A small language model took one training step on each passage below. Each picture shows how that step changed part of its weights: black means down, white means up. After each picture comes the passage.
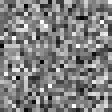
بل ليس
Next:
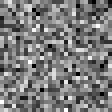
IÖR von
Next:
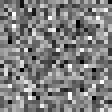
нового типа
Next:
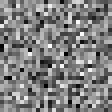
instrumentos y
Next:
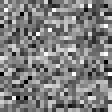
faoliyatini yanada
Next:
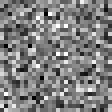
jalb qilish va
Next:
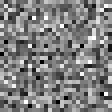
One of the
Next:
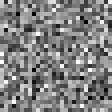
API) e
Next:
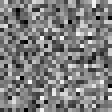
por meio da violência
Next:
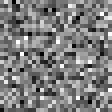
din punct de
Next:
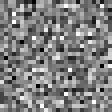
qilish akademiyasi
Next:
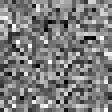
barang musiqa
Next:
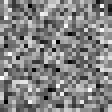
and coenotical
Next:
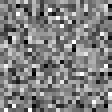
Dyuk va
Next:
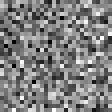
7 donadan ikki
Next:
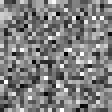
la plecare,
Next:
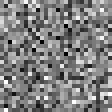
Neste exemplo,
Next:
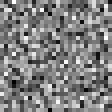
с целью
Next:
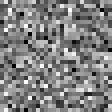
in zijn
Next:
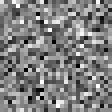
sucesivas por
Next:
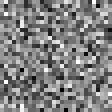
théories de
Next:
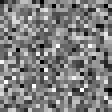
minimum gap
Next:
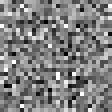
circulaires qui
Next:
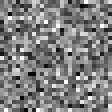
remunerados de
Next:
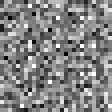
esse gênero
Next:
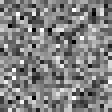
Klasse mit 24
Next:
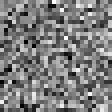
los problemas de forma
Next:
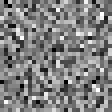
5та вагон
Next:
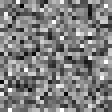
de riqueza
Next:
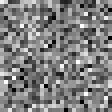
Barqaror rivojlanish
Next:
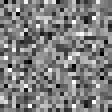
beradi. Bu
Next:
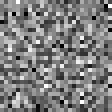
e considerações
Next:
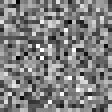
между двумя
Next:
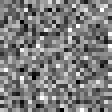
na Política
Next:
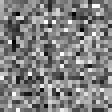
- أدوات
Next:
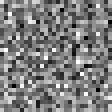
of Uzbekistan.
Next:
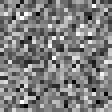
sifatida tahlilga
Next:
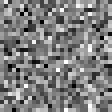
texnologiyalar orqali tashkil etish
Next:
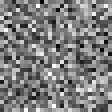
uchun «aholi
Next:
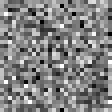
AT y su
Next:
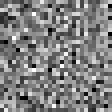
va keyingi
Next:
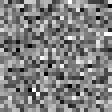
un aumento de la
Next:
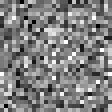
sudah mahir
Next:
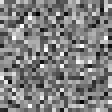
: Décembre
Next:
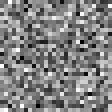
oferta informativa
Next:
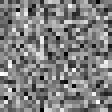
transporta por uma
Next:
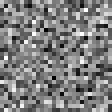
sinfda ham,
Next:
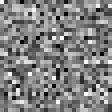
to strengthen
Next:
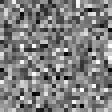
України законів
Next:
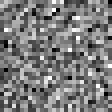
resurslardan samarali
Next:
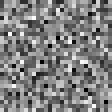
equipe de
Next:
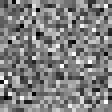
cibo di
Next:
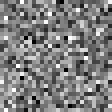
Forschende mit
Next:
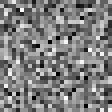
в силе.
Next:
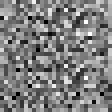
una determinada región
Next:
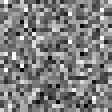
вуза и
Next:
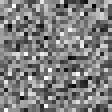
ta pasao?
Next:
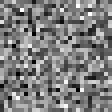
и возможности
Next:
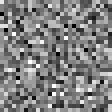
az olması
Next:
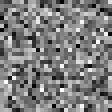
Weiden und
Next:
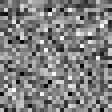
era fundamental para
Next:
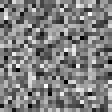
Логический анализ
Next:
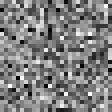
sistema de transporte
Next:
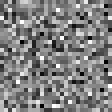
um marco para
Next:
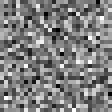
de suivre son
